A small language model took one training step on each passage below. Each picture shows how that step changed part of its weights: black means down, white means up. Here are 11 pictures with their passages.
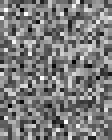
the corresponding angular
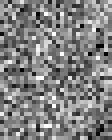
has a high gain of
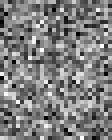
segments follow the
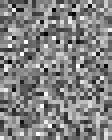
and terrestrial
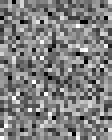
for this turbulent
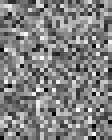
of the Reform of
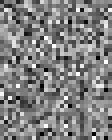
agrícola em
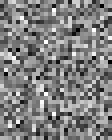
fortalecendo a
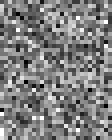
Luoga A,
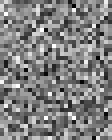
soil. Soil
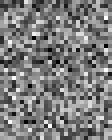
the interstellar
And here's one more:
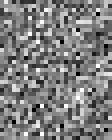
analysis have been applied
